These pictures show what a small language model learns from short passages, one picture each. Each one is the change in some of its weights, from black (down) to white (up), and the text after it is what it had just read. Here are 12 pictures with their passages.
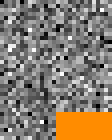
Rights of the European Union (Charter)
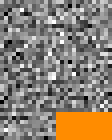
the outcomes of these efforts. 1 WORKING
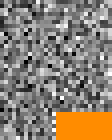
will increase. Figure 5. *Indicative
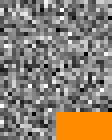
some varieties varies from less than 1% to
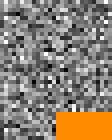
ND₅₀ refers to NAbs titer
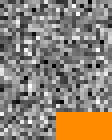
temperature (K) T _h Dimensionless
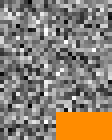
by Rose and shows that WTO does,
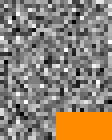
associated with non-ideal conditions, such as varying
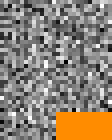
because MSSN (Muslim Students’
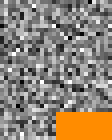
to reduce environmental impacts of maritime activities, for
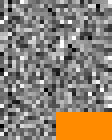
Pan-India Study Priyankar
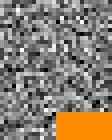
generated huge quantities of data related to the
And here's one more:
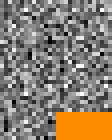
OCCURRENCE OF CONGENITAL
